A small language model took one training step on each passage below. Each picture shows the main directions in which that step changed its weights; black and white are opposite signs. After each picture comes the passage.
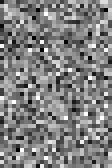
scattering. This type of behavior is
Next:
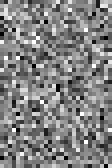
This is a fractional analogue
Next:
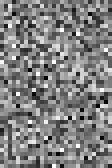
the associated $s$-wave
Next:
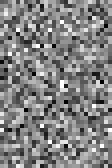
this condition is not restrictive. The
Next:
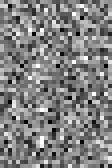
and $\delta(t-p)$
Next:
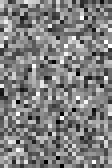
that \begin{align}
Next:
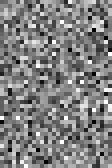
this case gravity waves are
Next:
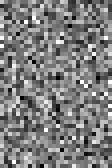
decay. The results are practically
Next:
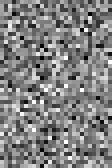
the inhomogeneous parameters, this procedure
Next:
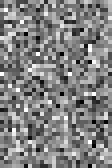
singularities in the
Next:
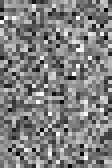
Game Theory (Series
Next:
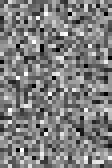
exists a unique solution $\omega\in
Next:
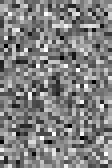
follows: \begin{eqnarray}
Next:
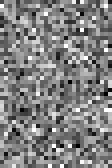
X\rangle^2- \langle
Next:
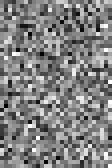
a unitary representation $U$ of
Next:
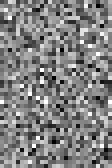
compact if and only if $K$
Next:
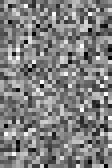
in at most $r^{k -
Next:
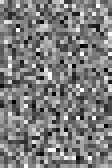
example, what the convergence rate will be
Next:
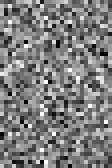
to relate the original coupled formulation
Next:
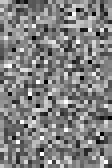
update law for $Z$, we
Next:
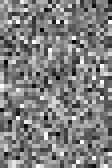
procedures for nested
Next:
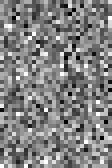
\left ( -k \left [
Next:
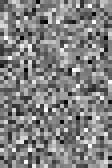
how we can fortify these
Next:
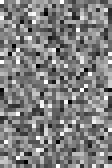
element of $\SS_i$, if
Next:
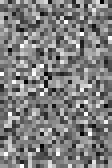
ordered, the diagonal
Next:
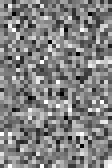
the same data, but each one of
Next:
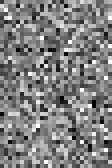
scalar and vector spherical
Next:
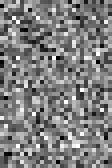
nature should admit a quantum
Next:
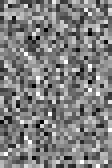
is periodic with respect to integer
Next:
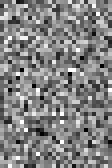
promote improved understanding.
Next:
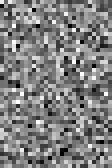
Qiu, and Lili
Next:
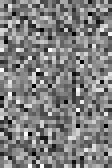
the primes have level of distribution
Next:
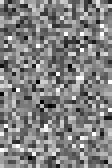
over a union of $6$
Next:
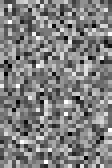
to $i$, because in this case
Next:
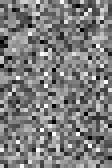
with entangled photons} Here
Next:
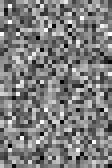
to $\P_k$ for some
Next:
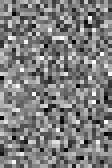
the form: \MSC code
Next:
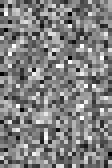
to determine the instrumental
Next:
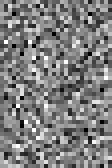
the positive periodic solution. Our results
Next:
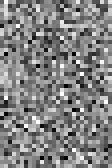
required VNF on the
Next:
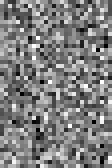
with center at $p$ and
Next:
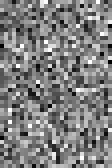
=2 $$ and we take some
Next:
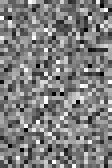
The comparisons shown in
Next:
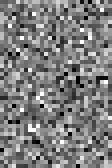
a recently proposed {\it variable
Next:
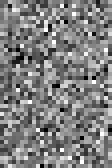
for any function $V$ satisfies
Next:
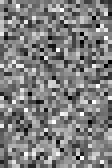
image symmetry in the figure suggests
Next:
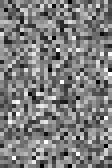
local synchronization. Theorem 2
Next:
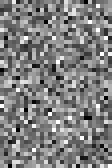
Asteroids are usually
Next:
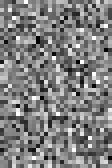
a field, then representations theory of
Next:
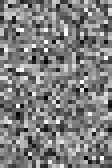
is larger than $l$ since
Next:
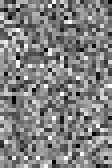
full three-dimensional ones, but rather
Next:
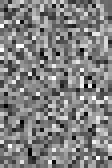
frequencies corresponding to their
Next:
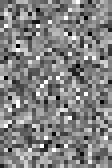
\ref{t:main}, we
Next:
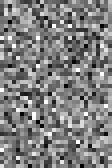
to a conformal field theory
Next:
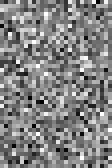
care resulting in the decline of
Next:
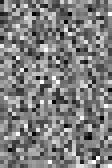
one pumping cycle would
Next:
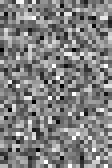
derived length at most 3. \item
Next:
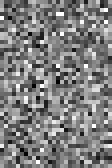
matter. The corresponding Lagrangian
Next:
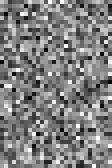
ANITA are
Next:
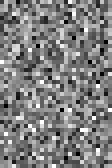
one member, then they are
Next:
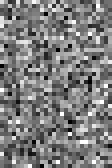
recently proved by Graham
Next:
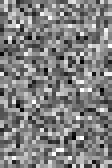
scale, while the NLO results
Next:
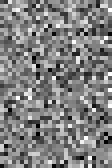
For $\mathcal{A} =
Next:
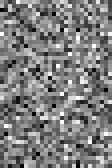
unconditional stability. We
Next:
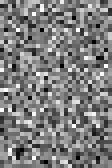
Theorem 1.3) to the vertex
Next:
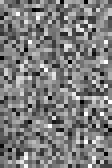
{\textbf{1. Tableau
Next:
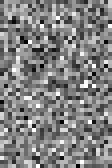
by a groupoid Morita
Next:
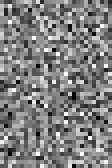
to the technology tools
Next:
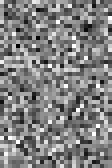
(3.23) has no solutions
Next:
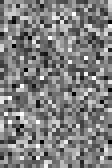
by adding a single leaf
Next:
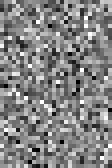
SPR incident angle,
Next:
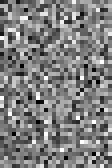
efficiency of laser
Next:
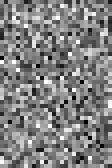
\quad d_n =
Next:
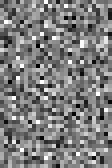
iterative process step size $t$
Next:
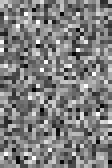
trace of the identity divided
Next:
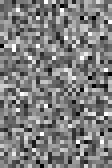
G)[\Delta (2^\omega
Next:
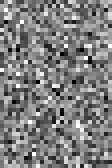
spatial shape. If the photon is
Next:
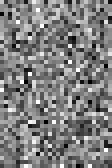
\end{equation} where
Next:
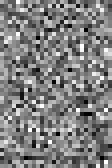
previously published by R15.
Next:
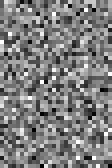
of this currency, then
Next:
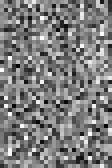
because the methods of the former are
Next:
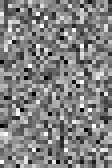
of the randomness of the good such
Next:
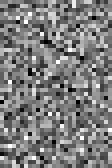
finitary reasoning is characterized
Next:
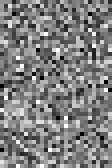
the spectral indices. Equation
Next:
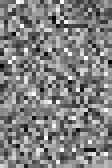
demand profiles for the
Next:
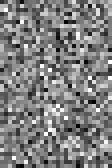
neighbor couplings and a negative
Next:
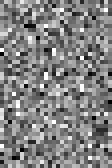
selection bias} (\cite
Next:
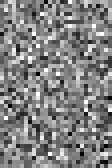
symmetric elements under $*$ in
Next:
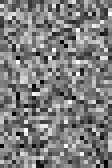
paper is organized as
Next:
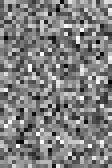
total cross section show that its crest
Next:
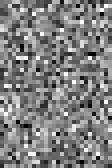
representation for recommendation.
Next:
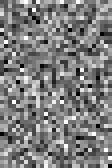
NY, USA}, volume
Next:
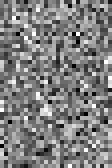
\xi_n \rangle ,
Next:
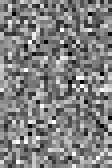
the Roche limit radius as
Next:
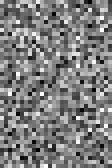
with filling-fraction
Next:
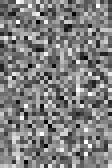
similar approach, we computed and implemented
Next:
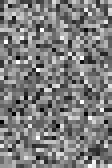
is passed to the application. In
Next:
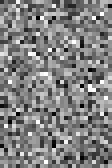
the de Vaucouleurs
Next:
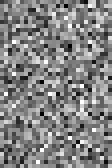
the computation of the melting temperature
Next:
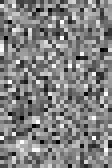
d$ an additive model of
